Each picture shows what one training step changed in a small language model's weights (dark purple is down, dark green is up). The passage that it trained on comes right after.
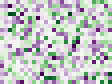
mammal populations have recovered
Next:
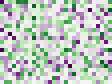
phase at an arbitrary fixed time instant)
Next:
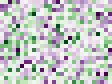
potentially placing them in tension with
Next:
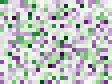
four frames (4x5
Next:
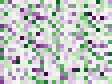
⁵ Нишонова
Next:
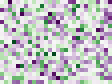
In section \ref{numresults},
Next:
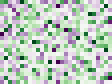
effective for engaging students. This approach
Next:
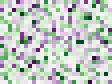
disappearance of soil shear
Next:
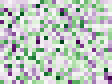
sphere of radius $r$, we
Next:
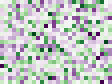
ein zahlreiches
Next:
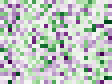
simulations. This increases the processing power required
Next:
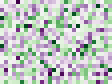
‘Night’ and ‘Large
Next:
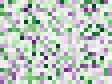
performance des fonds islamiques au
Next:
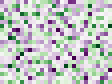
The EC and ESP of both
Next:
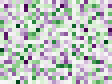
a competência necessária para
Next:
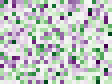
Goldlight Member at Ten
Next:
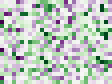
framework of information services and access to public
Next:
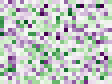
Tension Band Wiring in
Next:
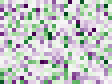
just to remain in the same place,
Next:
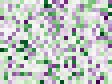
aseguradora más
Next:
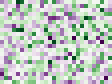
Provincias de origen
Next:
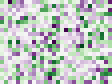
participación. - Sus
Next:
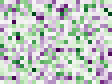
be read and understood again in its
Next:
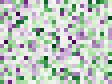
tipo de lista. -
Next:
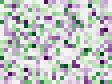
no Pós Segunda
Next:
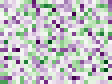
etishida innovatsion jarayonlarning
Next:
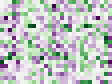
virtual squark diagrams contributing to
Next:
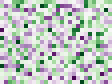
v with respect to pressure p under
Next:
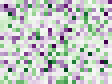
computed by evaluating the on-shell
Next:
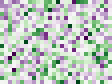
to the air dried drug.
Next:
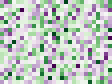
bilye gömme
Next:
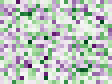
introduction of serious social content
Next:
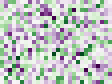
Alice and Bob, it
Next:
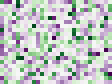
mumkin. 6 - bosqich -
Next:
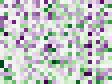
бронхе уровень
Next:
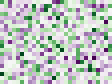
business (Inyange, 2014).
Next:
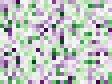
and they contain information about the object being
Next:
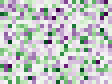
presents the work undertaken by the
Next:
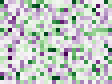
frequency. Fig. 9:
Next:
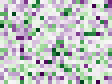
the 21st century saw
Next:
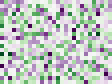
in life and the pattern of
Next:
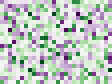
solve specific tasks. Our
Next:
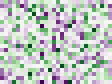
a challenge for faculty support services,
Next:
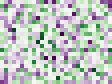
г. 4. Иванов.
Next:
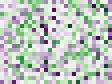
expected survival time was
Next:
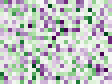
or topics in a collection of
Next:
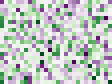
Gland in Mucosal and
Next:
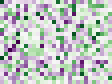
*International Journal of Artificial
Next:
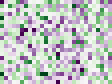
пищи (по
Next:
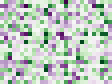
by the time derivative. In order to
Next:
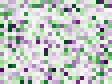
the current mode exchange to CBC
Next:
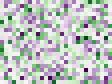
Scalmani, V.
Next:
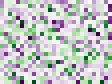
mask ventilation;
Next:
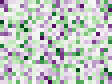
with a steep increase in the UV
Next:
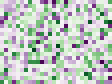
taking the thermodynamic limit.
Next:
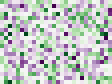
our simulations (Mihos
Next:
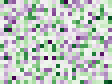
patients. All patients' information including
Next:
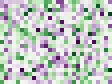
to solve a specific problem whereas
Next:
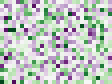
thoroughly. In the second
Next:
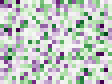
and datasets publicly available through online
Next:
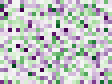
in distributed systems by Bokhari
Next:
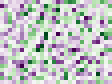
dementia, 60% to
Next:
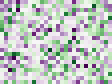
and malignancy), fracture
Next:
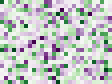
is transferred into the phonon
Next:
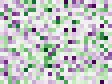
to sliding. This framework
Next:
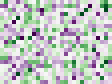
higher education in Brazil took
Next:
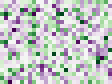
The change in the flow structure is also
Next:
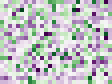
D. Erkinjon maktabga
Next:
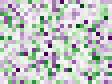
shell (km).}
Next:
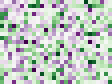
the sensitivity control. The minimum
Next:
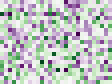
Physics, Moscow State
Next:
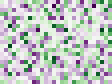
these droplets, relative to a
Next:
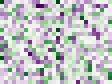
*Держава та
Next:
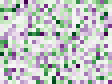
the book "The Errors
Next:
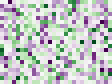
enough in the $y \rightarrow
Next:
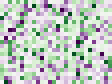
once the temperature drops below their
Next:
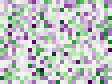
Ahmedov, S.
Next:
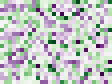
organize our paper in the following
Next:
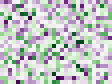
va millat masalasi,
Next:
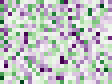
them carry a chicken in a
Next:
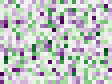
stressful situations; It is important
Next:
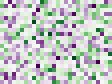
beradi. Tanlov
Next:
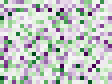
is a rise in the radiated
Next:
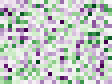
of an actively growing
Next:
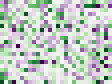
the main bottleneck was the
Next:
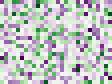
2-sinf Mazmuniy
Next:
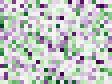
in the Performance of the Control
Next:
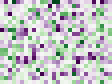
випадків, коли
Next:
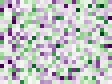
study used green cost and volume of
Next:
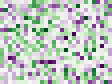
Europea de Yuste
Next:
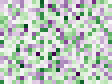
dentro del aula,
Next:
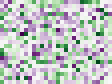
group S, and $x, y
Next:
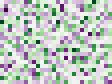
a capability of high-resolution
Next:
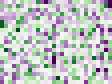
attack appears as an anomaly in
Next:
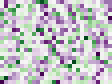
masalan shtangani
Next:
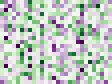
magnetic field was applied only during \(
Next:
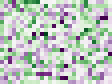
following conditions: an initial denaturation
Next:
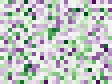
need for significant outreach to achieve
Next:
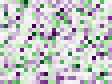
is not enough—we need the physical
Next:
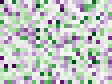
a parameter-free description of
